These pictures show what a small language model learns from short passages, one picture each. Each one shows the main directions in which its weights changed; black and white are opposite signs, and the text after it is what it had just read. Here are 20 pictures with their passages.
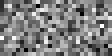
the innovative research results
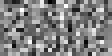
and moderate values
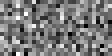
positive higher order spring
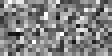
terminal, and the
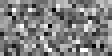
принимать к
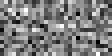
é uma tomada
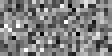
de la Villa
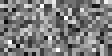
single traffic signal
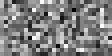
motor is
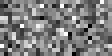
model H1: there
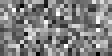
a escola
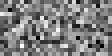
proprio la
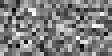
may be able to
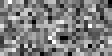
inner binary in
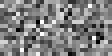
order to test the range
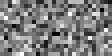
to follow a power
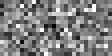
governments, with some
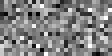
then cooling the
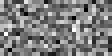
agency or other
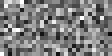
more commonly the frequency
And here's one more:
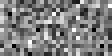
moment theoretically or
